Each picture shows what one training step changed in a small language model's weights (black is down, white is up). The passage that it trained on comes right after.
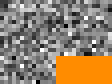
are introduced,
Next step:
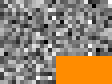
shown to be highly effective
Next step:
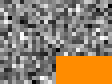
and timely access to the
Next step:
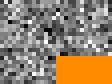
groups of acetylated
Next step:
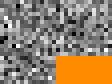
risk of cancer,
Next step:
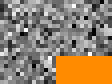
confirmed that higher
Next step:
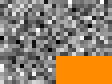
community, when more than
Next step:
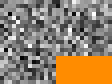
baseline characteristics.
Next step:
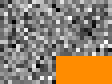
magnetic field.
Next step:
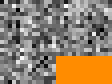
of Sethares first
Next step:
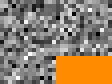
difference scheme
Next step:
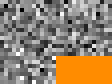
Recite, and
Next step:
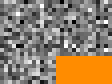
Based Biodiesel
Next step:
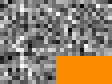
from two dedicated
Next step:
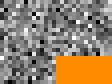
In (A) is show
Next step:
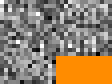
decomposition of
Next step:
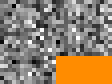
practical scientific or
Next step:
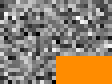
the creator of his
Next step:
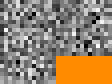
complexity of biological systems
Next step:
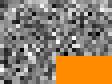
generating the final
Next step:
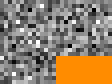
Ulamec is the first
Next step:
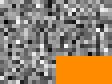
control for MSC of
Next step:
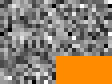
to the strategic plan
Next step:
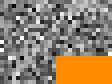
the species belonging
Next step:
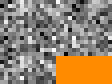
of their choice in
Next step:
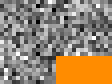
of Helsinki,
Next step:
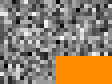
Testa JR
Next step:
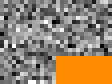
the most interesting and the
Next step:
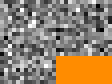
five athletic
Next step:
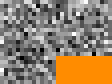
their incorporation of
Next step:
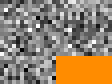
distortion, which
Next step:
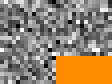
repeated with another
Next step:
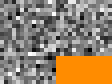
corresponding unit
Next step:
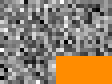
health? Provide a
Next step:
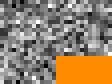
are compared with the solutions
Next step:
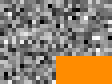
a waste agricultural
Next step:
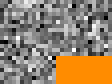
P, Roy A,
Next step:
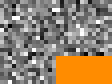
Teachers were
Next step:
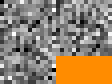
need to check
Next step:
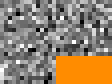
like as sorting,
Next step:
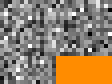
(MPS) is
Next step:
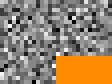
cardiac output may
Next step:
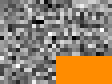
a secular state, many
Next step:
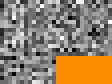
on the results of this
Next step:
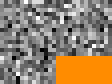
of Pharmacy,
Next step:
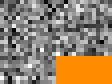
and nature. Sri
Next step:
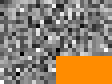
by fewer than
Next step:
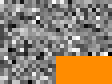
undesired, then
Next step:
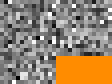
the 2-DOF
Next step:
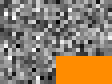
enhancing the performance of
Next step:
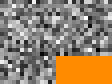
speech signal.
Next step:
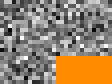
explaining why
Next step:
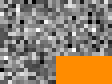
not used widely.
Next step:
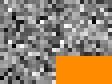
the appropriation of
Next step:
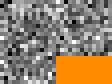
to this article can be
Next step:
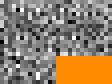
private to the public
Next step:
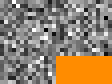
burst and cause
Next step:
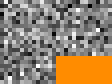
stroke in the
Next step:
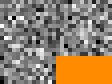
In the EU,
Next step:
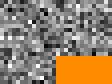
are decomposed by
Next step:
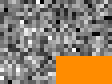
Objective: To
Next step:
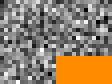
principles and
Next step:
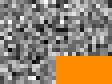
of the nine major
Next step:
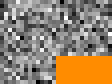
the experimental and control
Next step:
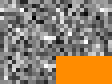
calculus. The
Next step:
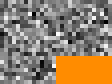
marker was looped
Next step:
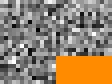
event but as a
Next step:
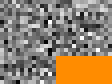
a new service.
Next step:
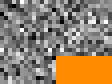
phase shifts
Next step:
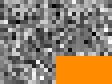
suitable species for
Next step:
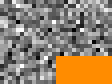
enjoy their basic
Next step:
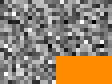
chloride in
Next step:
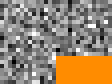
quality, and to general
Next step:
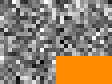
of Physics:
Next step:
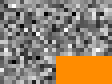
type may not have enough
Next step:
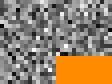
Factors and their levels
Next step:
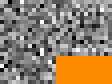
try to improve range of
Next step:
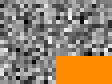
in some cases, the
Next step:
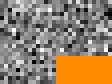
time, the methodology
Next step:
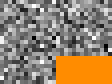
infection and/or
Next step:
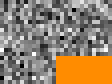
h. Zone of
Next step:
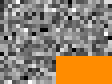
model, HRM
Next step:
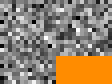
monitoring the news
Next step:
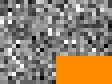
and brochure.
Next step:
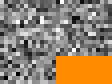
a class has reached
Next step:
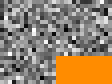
intensity is usually
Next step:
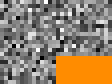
in Kamali
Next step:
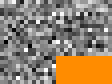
a gateway
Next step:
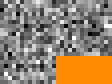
developed for determining the
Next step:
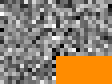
do away with
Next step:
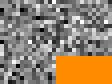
each interactive card
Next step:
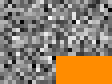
resistivities and higher
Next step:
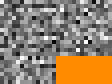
probe (CP
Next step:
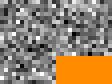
secondary formations,
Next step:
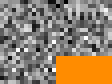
to briefly
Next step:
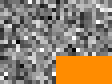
present study. The authors
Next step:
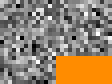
Interest in creating
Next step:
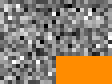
The nodes locations
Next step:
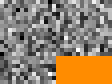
being benefited from this
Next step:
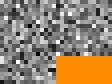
study ranged from
